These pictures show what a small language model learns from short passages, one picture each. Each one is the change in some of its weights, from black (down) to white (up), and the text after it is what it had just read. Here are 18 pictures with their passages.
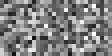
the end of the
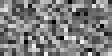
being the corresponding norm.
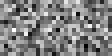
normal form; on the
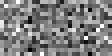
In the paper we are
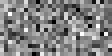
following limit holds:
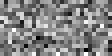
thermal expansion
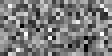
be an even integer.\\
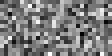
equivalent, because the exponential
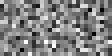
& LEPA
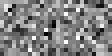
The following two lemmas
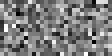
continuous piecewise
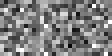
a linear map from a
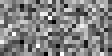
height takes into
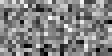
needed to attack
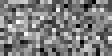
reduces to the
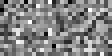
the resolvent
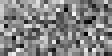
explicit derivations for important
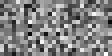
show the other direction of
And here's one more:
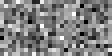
are true for the functions
